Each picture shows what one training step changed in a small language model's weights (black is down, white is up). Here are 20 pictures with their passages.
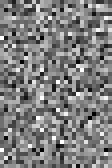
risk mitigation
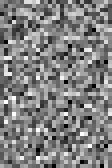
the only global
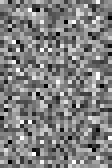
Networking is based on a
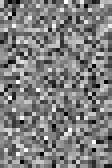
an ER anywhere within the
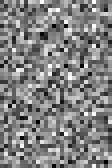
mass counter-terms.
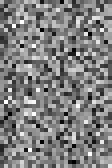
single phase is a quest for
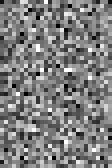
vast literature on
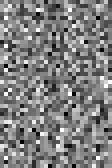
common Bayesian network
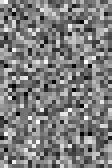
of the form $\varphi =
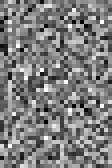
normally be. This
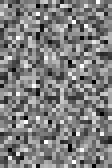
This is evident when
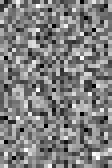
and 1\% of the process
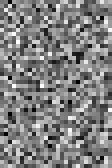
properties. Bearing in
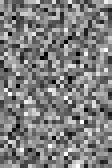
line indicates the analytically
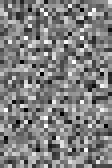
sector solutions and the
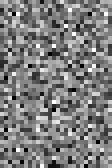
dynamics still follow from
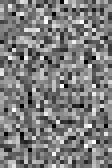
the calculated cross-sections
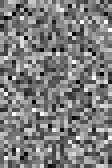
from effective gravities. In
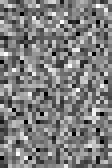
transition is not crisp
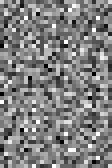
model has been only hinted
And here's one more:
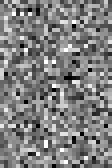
equations (\ref{SP})
